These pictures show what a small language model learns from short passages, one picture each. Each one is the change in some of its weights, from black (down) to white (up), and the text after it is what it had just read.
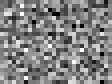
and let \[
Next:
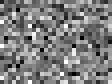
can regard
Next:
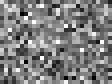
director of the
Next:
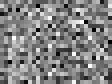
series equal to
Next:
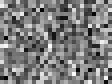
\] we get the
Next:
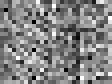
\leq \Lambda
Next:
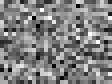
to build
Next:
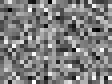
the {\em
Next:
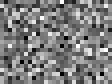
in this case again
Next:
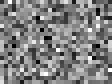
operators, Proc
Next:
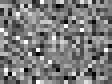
of the quotient
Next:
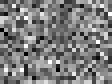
upper bound the
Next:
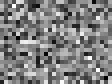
problems on fine
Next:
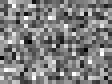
PDE loss
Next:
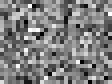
equivalence across log
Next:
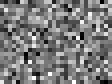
be considered with a
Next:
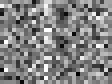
$\Gamma$ has
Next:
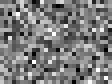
of these problems are
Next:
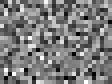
from the back
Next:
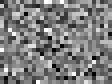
for the next
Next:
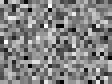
the Axiom
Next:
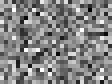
countable subset of
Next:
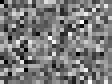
stand for the
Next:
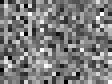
X$ of
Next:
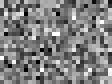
the proof is
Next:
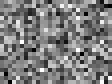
\[ {\mathop
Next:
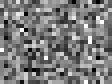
the algorithm proposed
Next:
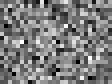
the denial of
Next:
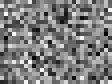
that values of
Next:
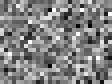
On obtient
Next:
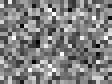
generating function
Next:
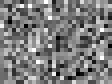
0$, then the
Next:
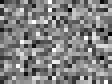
will be a subspace
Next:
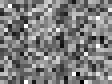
$X$ is
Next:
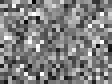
Theorem 1 in
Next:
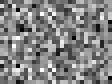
solution to the
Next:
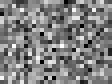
follows from the same
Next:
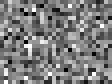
voltage and
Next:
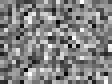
contributes to
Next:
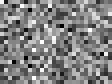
Axiom of
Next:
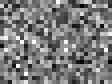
is an outline
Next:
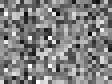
the random variable
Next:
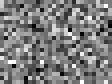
satisfy a variation
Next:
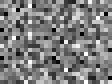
irreducible representation of
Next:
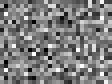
\newblock {\em
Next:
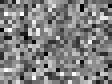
a PD
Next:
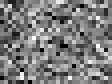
an isolated
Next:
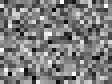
in find the eigenvalues
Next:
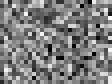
\ d\delta
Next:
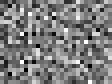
well-defined for
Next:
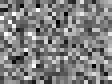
norm is the set
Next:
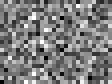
result of this paper
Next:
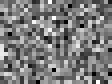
Sobol' points
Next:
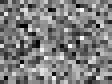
delta function.
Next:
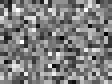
to Fourier coefficients
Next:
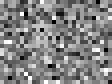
Without the
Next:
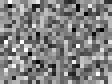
} \right)
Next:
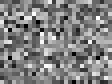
introduce Haar
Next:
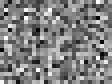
when $\, g
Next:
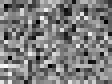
parts, are
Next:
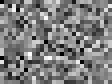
property for our
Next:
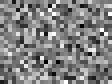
curve of genus
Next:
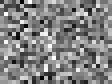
positive definite for
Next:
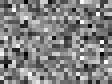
take into account
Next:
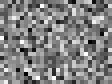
dynamical systems.
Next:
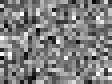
the relative dimension,
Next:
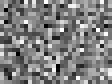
whenever we
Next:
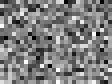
after definitions,
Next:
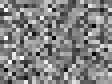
is $ d
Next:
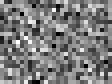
of blocking
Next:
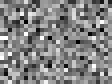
this choice,
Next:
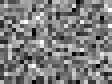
strain components was
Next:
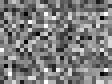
simplifies the
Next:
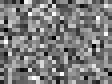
connected path in the
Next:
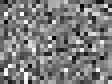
2) or a
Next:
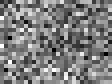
on $N$
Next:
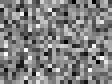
the spectrum and
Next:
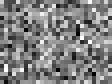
far the global
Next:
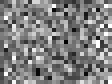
+ \log
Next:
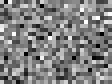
the ordinary
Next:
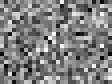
such singularity
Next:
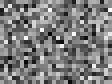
$ as given by
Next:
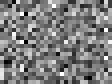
a global section of
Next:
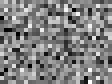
as asserted in
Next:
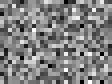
follows from the fact
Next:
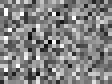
the principal branch
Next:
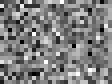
for $\mu
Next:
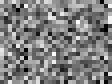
optimization framework commonly
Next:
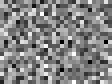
good orbifold vector
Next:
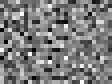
the optimal control input
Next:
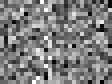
the sample-wise
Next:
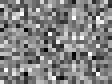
the identity. The
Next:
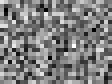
the maximizer
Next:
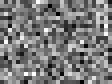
from above by
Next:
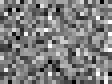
recursively by
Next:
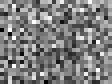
element method in
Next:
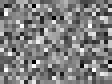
In a left
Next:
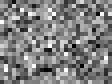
canonical homomorphisms on
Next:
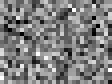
second possibility as
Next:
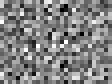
Then the diagonal map
